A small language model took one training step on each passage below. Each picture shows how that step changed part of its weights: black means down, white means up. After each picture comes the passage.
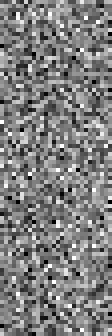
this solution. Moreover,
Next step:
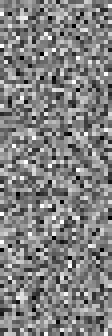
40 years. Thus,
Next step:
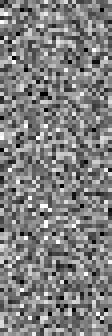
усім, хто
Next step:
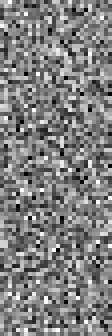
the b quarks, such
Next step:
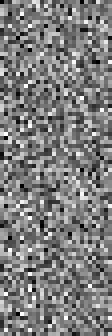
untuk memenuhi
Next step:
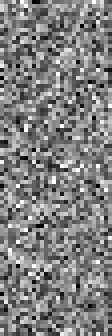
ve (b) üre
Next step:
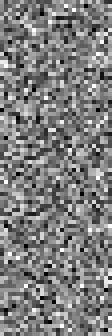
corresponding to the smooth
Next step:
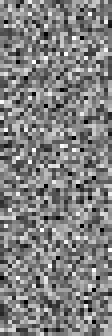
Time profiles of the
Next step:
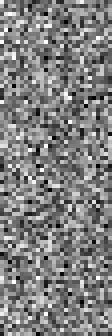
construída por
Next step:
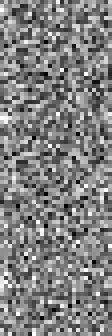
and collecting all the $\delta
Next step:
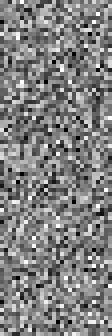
mass, disappearing
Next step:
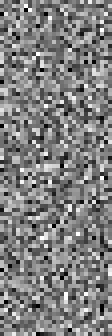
encontrados 68
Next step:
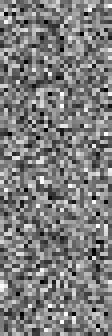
Ecker lab of the
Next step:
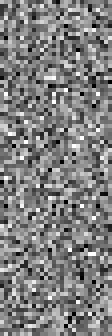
*Br J Urol*
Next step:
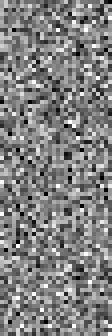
metas impositivas,
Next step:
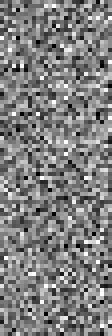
dipolar power asymmetry
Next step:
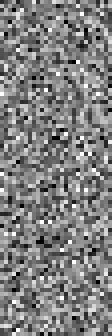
Konzentration in
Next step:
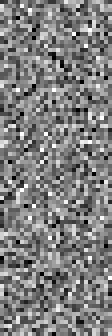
Attribution License
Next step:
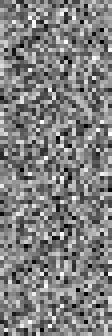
Interestingly, such
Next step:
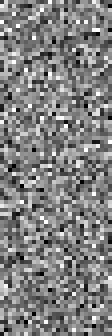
flow through the kaon line
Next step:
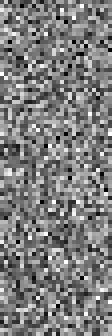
many reasons, such as
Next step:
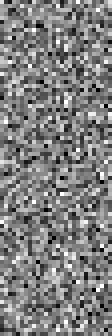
corresponds to the typical
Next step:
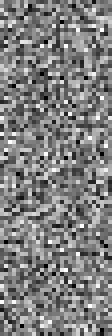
by \begin{equation}
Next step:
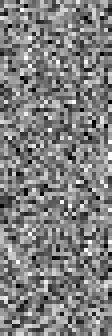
of character or be a person's
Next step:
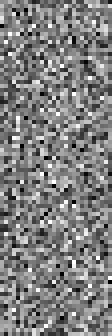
las Kabilias, en
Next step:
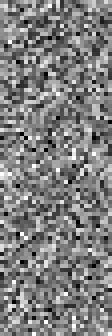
for the $\xi=0$
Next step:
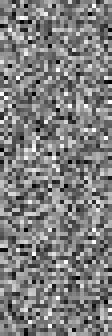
information about birds for this second
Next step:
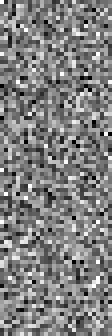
la génesis del
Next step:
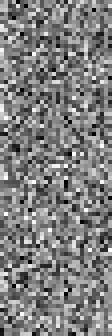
properly accounts for the
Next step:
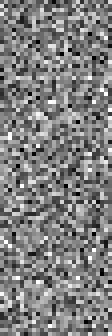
our spectrum-simulation code
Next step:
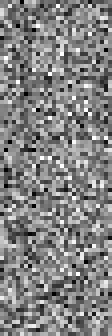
coupled with alum and
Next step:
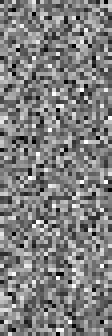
Gradient Descent
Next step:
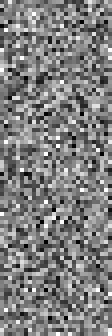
of 2MASS,
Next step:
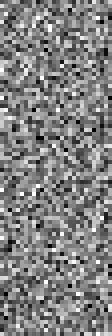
centuries. The image of
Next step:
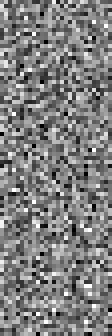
the fact that since optical effect can
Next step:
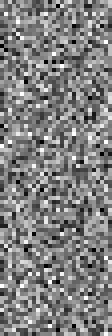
editing (equal).
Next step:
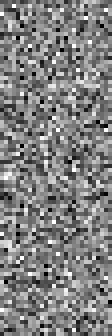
variabilidad de la luz
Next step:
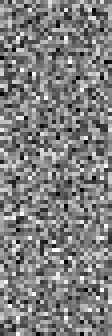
only a relatively small portion
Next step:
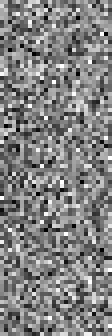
elimination, and creating
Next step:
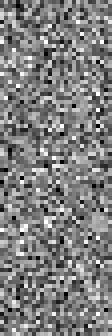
(see Fig. 9c and
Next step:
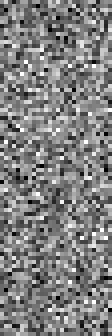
amostra estudada.
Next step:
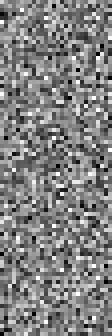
we determine the constituent
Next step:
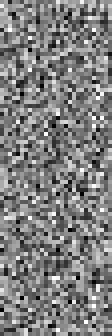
at a time scaling as
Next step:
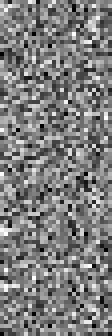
experimental data for the three values of
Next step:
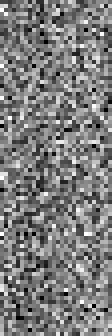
bera boshlaydi.
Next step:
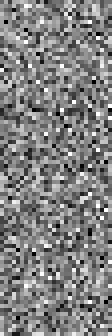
hermenêutica são
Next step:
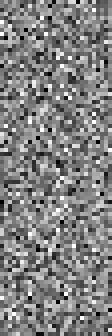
close-in giant
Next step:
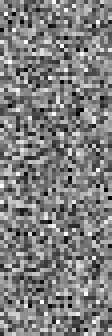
ahamiyat kasb
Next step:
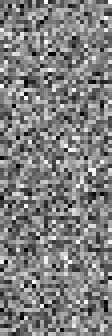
Dept. of Phys.
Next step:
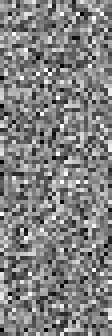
2D materials that belong
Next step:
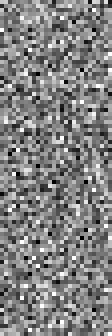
as the time-average in
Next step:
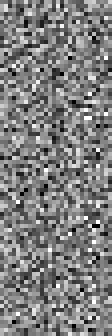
of the five physical parameters
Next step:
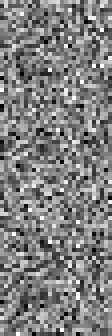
A \tilde{z}_k
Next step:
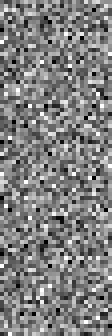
of HR analytics for the
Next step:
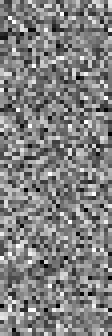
interested in the long time limit
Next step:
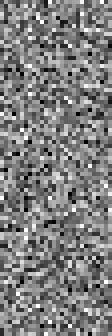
плату работников
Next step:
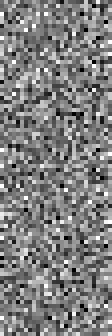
karena adanya
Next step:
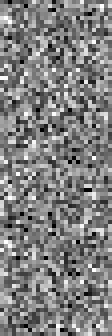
a generic time coordinate.
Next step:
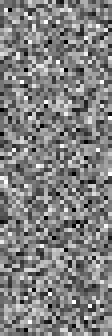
covered by waters
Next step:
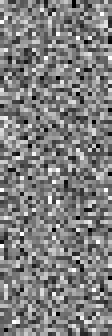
number of particles to determine the
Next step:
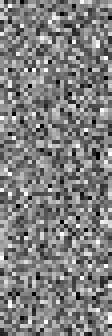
Dirac-$\delta$ energy
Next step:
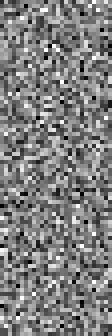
problem is to identify the
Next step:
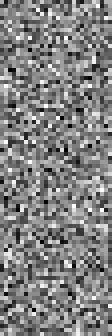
a redes de datos
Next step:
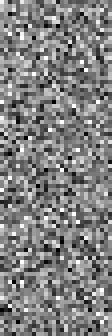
U(1) corresponding to spin
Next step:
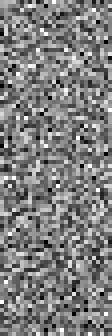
and HCO$^+$. These
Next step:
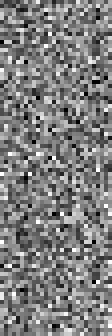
areas, religious,
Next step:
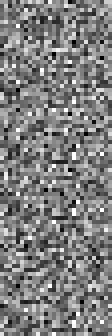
the forces act on the
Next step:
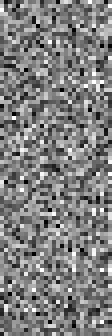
потребителей была
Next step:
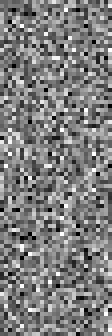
les inventaires
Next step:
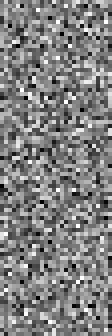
Результаты ИФА
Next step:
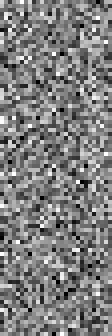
summand that already has
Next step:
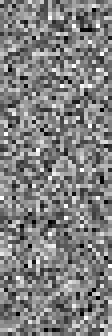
a míopes. A
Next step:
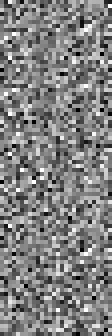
imparciais e com
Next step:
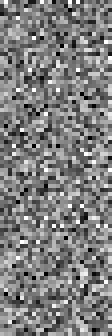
of what one of us has
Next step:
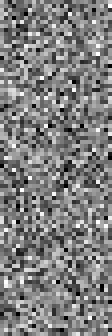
If more detailed information is
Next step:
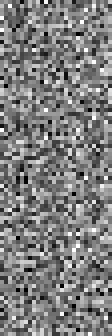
organlari faoliyatining
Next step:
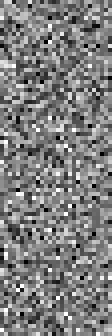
$M=\infty$ in
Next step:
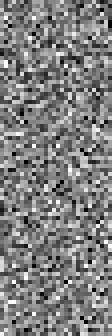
the effect of reality.
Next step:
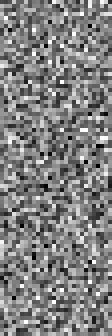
and the local false
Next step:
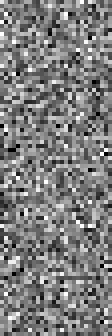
this consistency depends on using
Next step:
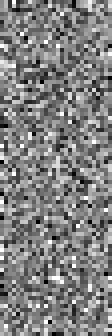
$m_X$ that
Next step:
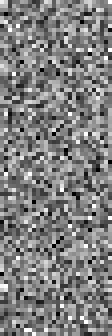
order of the phase transition.
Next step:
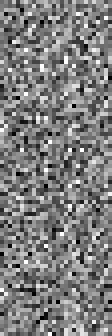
of Engineering
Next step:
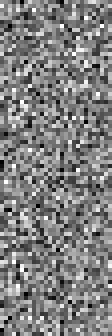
y heterodoxia,
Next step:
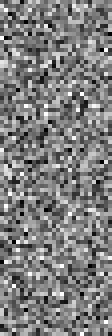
of $\bm D$ and
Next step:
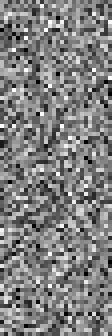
Oscillations in the
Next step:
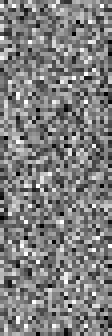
is therefore crucial for
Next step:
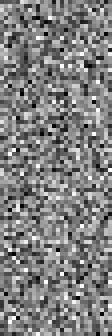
as exact solutions of
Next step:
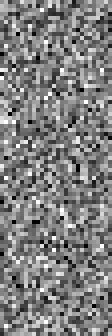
for any $s\in
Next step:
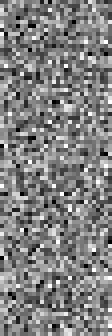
are the mean longitudes and
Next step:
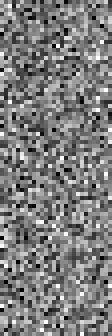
jadvallarni tuzishi
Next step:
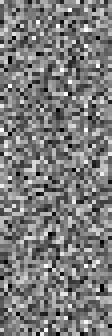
coplanar with the
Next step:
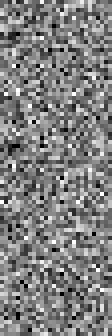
paper presents a quantitative
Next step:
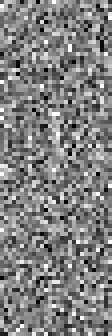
&\to B + X \to
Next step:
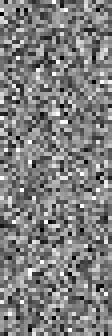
beradi. Butun
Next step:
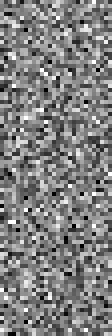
nivel de todo el
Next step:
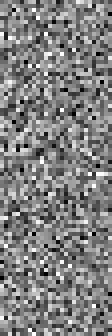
holographic duals
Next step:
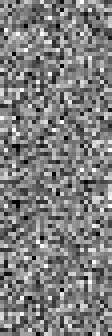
appears as the natural
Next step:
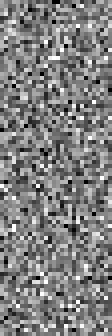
\end{equation} such that
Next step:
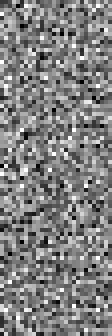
(here an additivity
